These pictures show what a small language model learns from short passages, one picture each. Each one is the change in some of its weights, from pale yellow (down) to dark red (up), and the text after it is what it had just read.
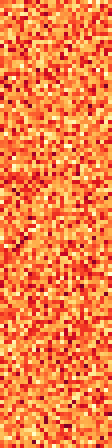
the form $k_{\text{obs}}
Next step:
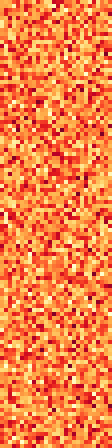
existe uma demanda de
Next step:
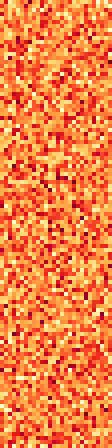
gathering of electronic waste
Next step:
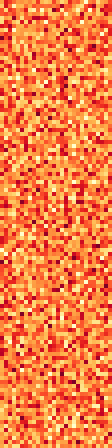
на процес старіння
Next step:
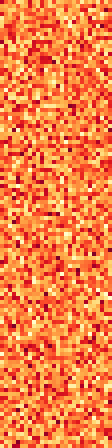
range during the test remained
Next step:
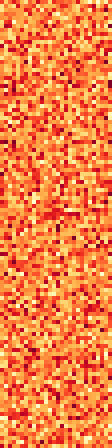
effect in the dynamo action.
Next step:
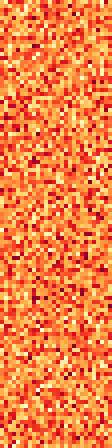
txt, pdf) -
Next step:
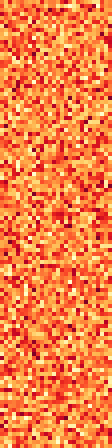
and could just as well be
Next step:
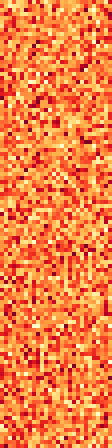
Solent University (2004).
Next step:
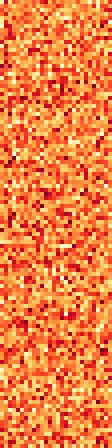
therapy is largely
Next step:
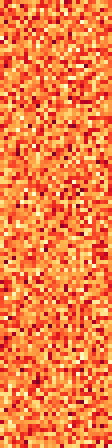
оның таралуы
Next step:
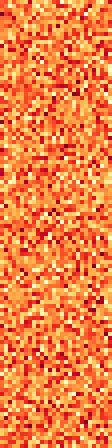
(1 M), 1 ml of the
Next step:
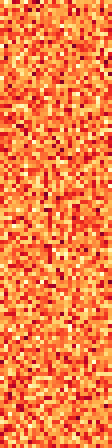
Results of this experimental model
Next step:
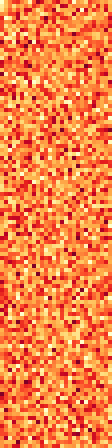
$\underline{35}_S$ of
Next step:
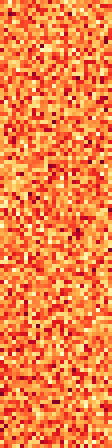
epidemic parotitis,
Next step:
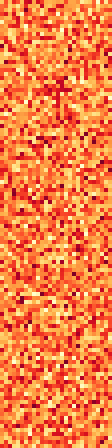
back to the start of the
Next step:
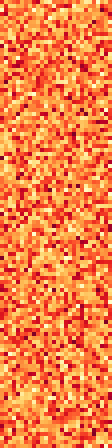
are not directly applicable to the case
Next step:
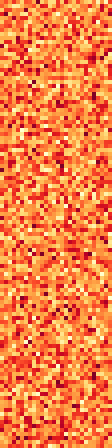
the other parameters are the same with these in
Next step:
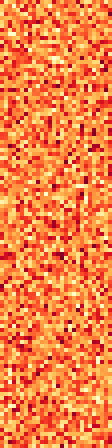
estudio como en la producción del
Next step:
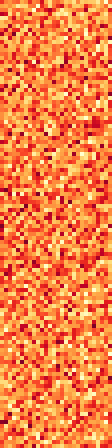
since the only validation of these
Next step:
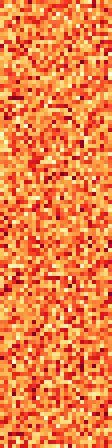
correlation functions for central
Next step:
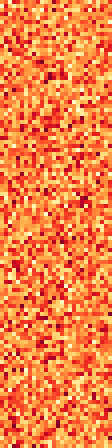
was, however, in our opinion
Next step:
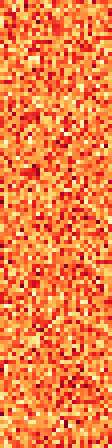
COLLEGE, LG
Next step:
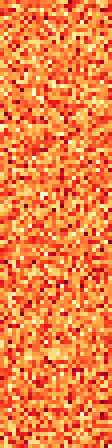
точки исходных
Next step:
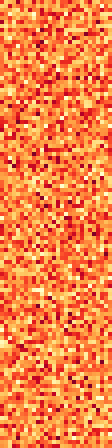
qildi. Mangold nav
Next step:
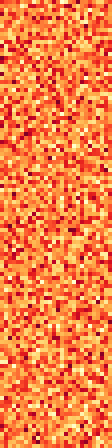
- Promote through incentives and
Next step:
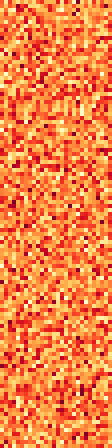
quasi-long range order found in
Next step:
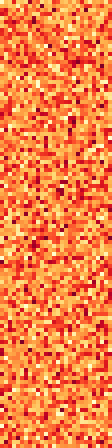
In particular, changes in polarity
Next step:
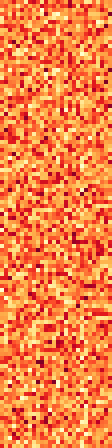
order to perform the above analysis, we used
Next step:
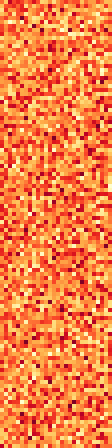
talabalik - bu
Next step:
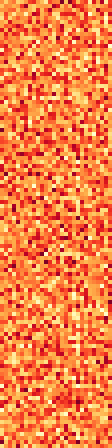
içermez. - ii.
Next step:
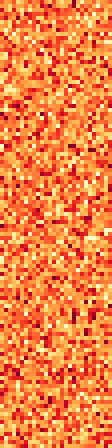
de Cultura Económica.
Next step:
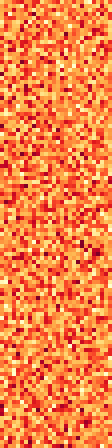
obtain the weighted mean $\langle
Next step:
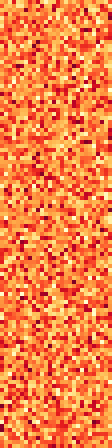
Section 4 details the dataset
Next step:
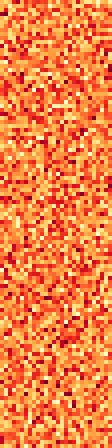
of training to build the
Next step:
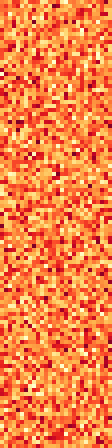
in Laguna Philippines
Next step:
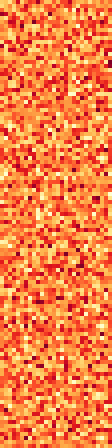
oralig‘i bilan
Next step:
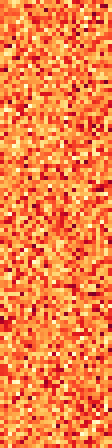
of development must be completed before
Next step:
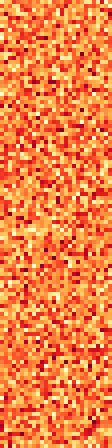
reviewers requesting comments on the
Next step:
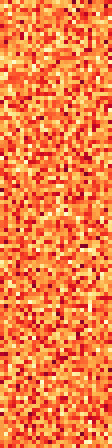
a hypothetical translation in
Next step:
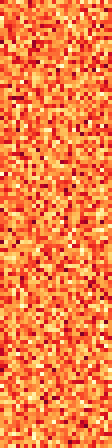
right usage practices by
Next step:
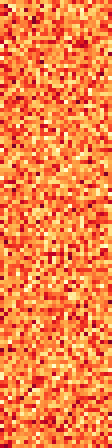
Im Allgemeinen
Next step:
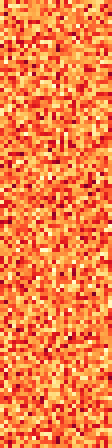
and Factory Automation
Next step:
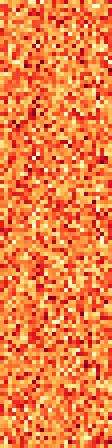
Register. Secondly,
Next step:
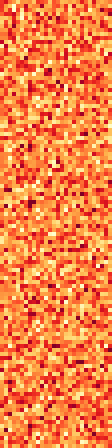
THE YOUNG
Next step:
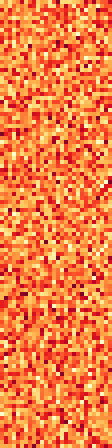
perturbation become positive;
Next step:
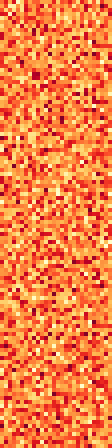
Bacterial pathogen was
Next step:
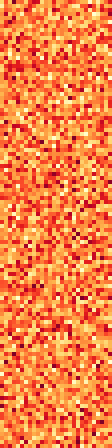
levels. This Figure 12.
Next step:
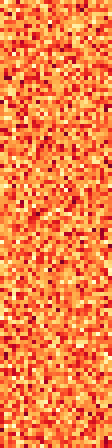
learner role this might include
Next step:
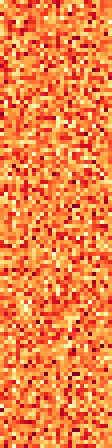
şoranlaşma və
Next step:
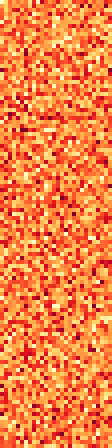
place some additional constraints on the
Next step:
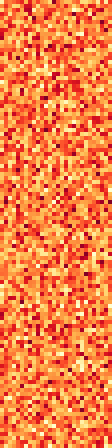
mentioned, they appear in
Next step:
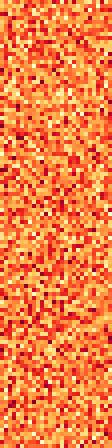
why ritualization is deemed
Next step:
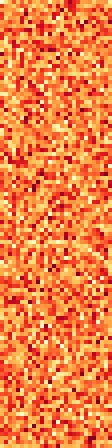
protest movement that spread to
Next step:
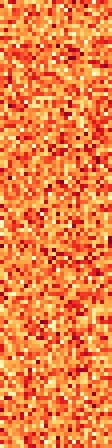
• updated size of main data
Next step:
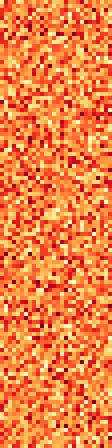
great source of inspiration
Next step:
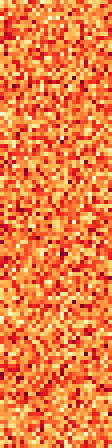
For a simpler case of two
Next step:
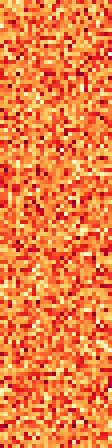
Sobre estas bases de
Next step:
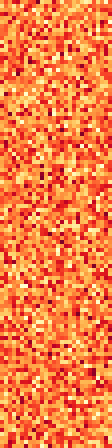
they pretend. So, the
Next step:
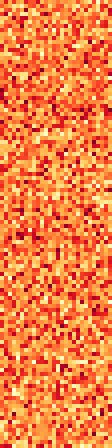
the importance of landscape
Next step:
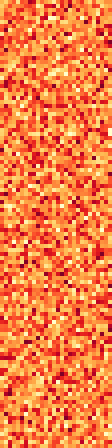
underlying primary morphology
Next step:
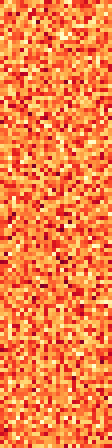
the thyristor rectifier
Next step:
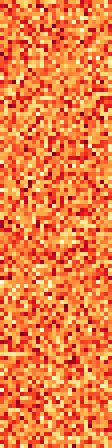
find Atreyi receiving
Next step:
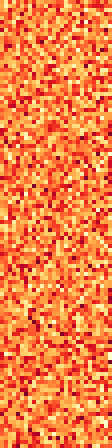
dari keadaan kamu
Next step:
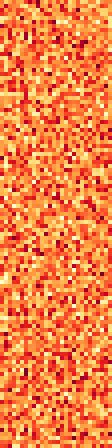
perbincangan tanpa
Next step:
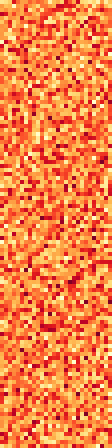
to lead to superior chemical
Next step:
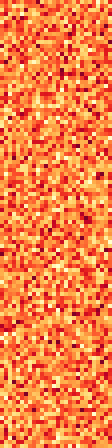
the independence period. The main
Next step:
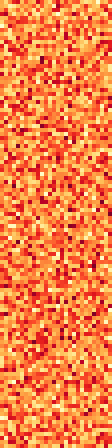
in the physical space (as
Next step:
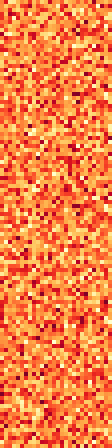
setembro/2019. Na
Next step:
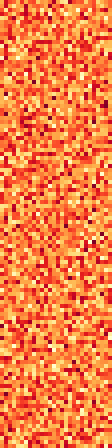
За последние
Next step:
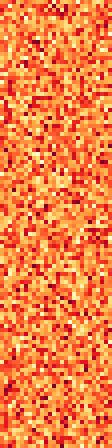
Energy: It is the minimum energy
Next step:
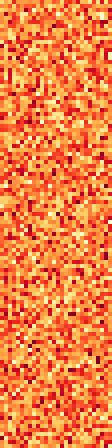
texto, não é um
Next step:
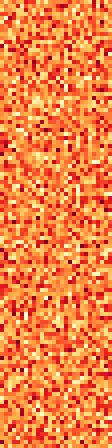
train YOLOv8. The
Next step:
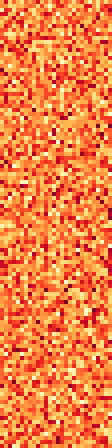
the system on multimedia data
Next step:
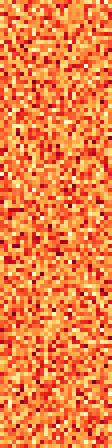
remaining populations of
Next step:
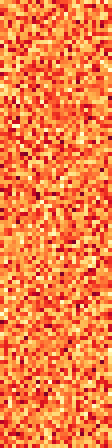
easy activation of C—H
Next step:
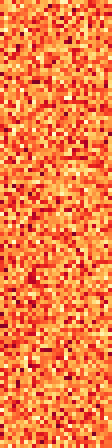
\tablecomments{The above
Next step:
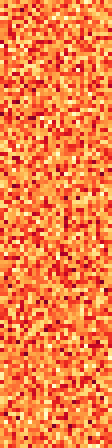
set, complex problems and it gives
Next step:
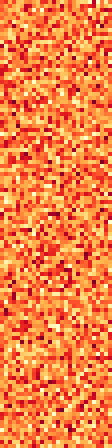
choose which rows and
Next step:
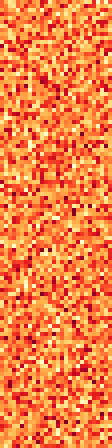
göre, toplumun
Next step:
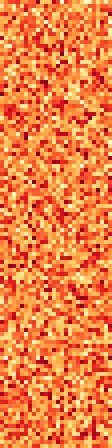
they need to be considered aiming for
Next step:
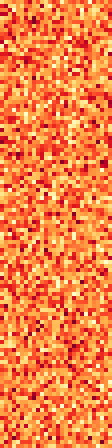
Implanone NXT in both
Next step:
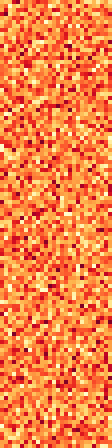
of energy 100\,MeV, if
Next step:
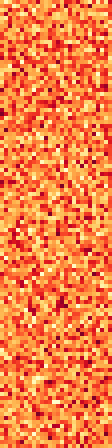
academic abilities have been
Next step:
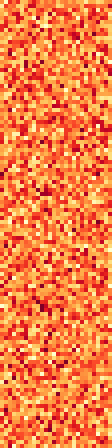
Methodology of the study: This
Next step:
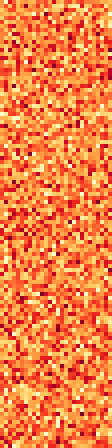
for the distribution of asteroid
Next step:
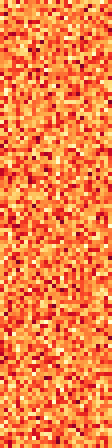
and results of the paper are available
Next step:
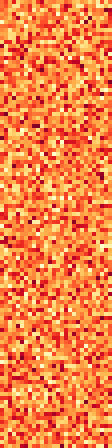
key ingredients of a
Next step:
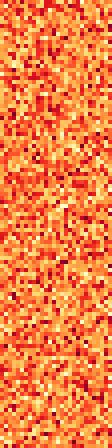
Patients with signs of any
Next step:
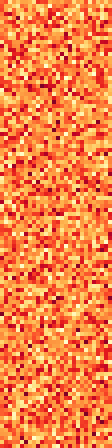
tray AM 1. The fan
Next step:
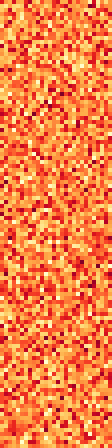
reported during November
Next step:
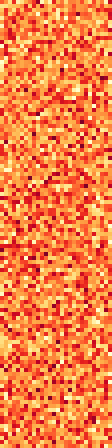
It offers a real convenience
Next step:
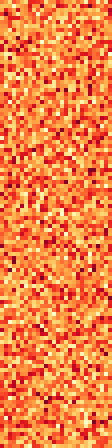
intermediates). We also studied
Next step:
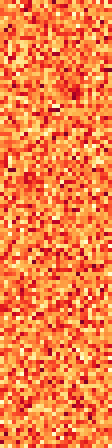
diversion. Mean ED DC
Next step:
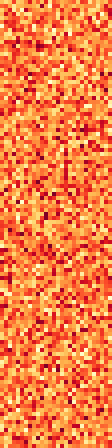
ALP-diphoton interaction
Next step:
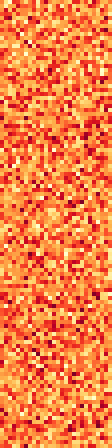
talabalarining bilimi va
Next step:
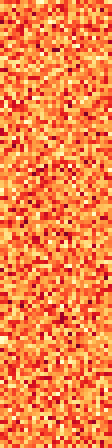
for a crystal structure (in other
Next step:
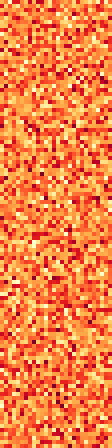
purposes. In reality, not
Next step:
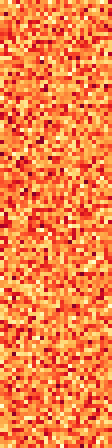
and linearity is visible. This
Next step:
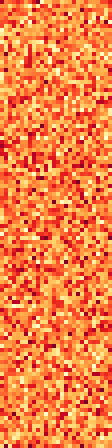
layers themselves, a
